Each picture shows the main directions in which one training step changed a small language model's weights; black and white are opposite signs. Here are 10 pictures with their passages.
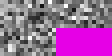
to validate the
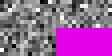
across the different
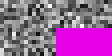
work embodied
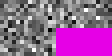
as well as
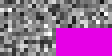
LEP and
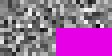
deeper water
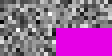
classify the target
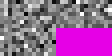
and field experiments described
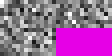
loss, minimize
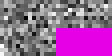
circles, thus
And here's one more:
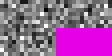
drug release characteristics
